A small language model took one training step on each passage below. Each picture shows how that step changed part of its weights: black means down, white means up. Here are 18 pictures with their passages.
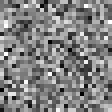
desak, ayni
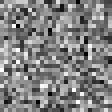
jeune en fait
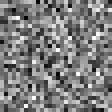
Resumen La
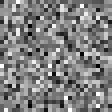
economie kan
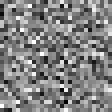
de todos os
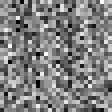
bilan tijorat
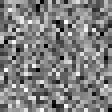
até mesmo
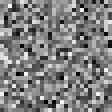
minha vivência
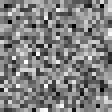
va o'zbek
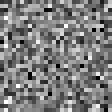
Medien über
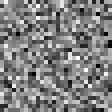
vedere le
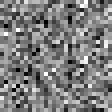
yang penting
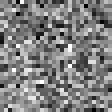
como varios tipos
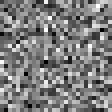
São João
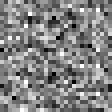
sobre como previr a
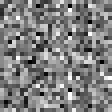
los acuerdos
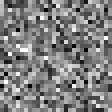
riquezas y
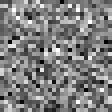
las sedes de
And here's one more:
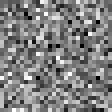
не только на
